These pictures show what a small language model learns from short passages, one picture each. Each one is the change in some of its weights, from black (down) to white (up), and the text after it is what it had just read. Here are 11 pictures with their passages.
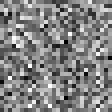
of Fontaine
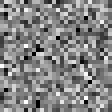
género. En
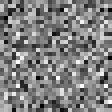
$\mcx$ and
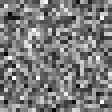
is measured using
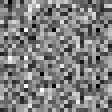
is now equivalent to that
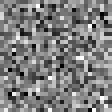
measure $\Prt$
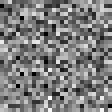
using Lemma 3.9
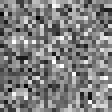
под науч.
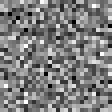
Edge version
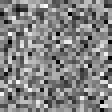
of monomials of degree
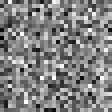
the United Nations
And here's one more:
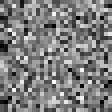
and development of the
